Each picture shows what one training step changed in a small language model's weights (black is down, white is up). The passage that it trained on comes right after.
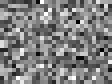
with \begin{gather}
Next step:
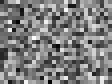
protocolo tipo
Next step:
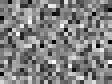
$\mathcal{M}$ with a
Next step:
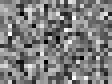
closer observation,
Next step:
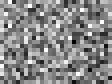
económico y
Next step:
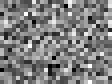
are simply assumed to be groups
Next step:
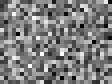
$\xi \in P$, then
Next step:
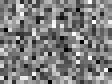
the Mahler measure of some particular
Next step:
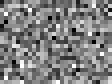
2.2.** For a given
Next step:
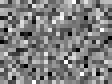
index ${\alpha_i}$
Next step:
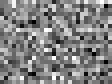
из требуемых
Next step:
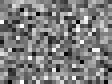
we have $c_2 <
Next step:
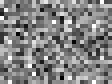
no pluralismo de
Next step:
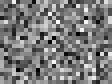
metric function $F$ and consider a
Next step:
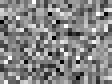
and a weight function $% \rho
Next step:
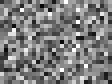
ro‘yxati: 1.
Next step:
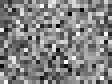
rational. \end{proposition}
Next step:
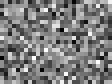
the highlighted columns
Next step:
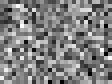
bank syariah di
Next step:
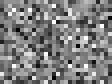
Keguruan dan
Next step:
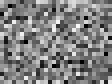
longer a concern for
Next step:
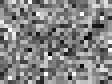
metodologia dos cursos
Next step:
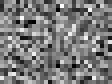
Saudita foi
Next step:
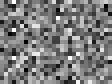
аҳоли талабига
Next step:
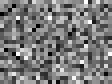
M2AN, Math.
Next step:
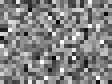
or}\quad \left(
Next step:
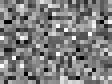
restriction of $\Gamma^x$
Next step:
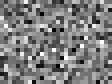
determina a legitimidade
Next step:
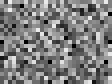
más probables. El
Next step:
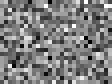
con la Muay thai
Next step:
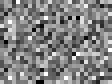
como um dos mais completos para
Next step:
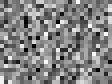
quien señala: Por
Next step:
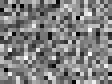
инсонни тўғри
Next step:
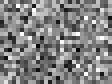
quotient of entropy and
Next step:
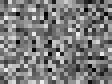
gph}\, \partial f
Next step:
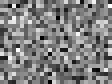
submanifold of an indefinite
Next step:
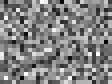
of the $|W| \times
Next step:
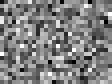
до судової
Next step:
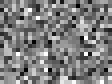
Then $\pi(u)$ is
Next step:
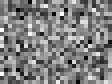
yagona yondashuv
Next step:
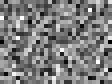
$q$. Clearly,
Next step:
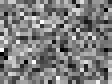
od infekcije.
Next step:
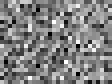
текучести и
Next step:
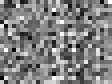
0$. Hence, from Lemma
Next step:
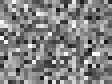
prospects are to be
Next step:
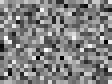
main result of this paper is presented
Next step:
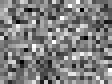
Następnie ma
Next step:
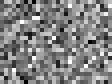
then the direct revealed
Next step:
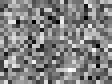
da revista holandesa
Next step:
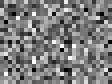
this section, we calculate the
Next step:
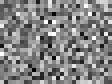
\otimes 1$ with $a
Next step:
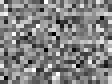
every irreducible Pisot substitution
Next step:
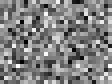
It follows that $${\rm
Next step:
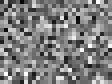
of this argument show that there is an
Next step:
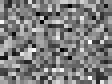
sur PIB Source :
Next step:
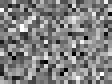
vertex $A_1$. Two
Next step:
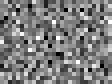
показывает, что
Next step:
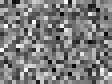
amputações de membros
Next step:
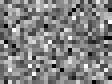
em maio de 2024, como
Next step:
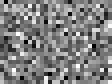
first used by Cahn and
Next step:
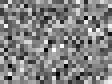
and periodic points of the
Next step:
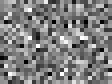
le temps est devenu une
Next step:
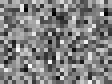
\triangleright ((B
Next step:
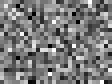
our case, ranks and
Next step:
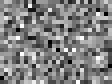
\noindent \textbf{5.} As
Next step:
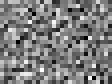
tizimining boshqa
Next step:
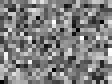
and nonlinear analysis. In particular,
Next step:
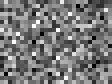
muhokama qilish
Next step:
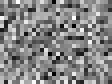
sistemas de IA;
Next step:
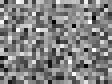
bu erda: m1 –
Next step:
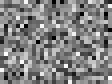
$\cA(t)$ is any
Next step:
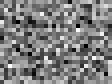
Thiers permanentemente
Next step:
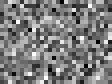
the possible splitting are described which
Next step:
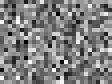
condition (2) for convergence,
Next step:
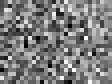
el tabernáculo que
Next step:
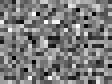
exists $c>0$ and
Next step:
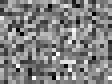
томонидан ҳар
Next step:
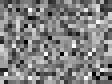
that $d(A,E)
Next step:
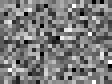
entities in agrarian
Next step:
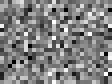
graded vector space {\bf
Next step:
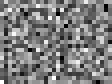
обучение – это
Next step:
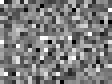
emas, balki
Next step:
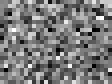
als immaterieel
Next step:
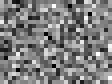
a compact operator. Ylinen proved
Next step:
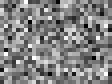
\emph{axiom} of
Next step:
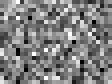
t^\alpha)=0$ uniformly
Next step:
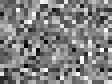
and $C^\prime$
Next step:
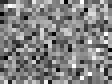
loxodromic isometry
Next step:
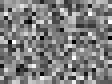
a way to avoid
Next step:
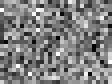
was carried out,
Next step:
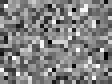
classes of symmetries,
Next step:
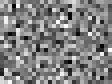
E-LKWs in
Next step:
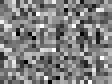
mulheres negras
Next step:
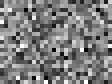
W. L., Smith,
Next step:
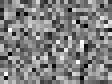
according to the choice of an
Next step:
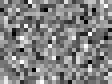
have embeddings of subtrees $$
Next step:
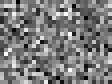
viteza momentană de
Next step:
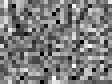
curvature $R$ is constant and
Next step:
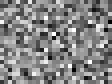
e progênie, e a
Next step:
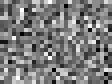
equations solving individually.
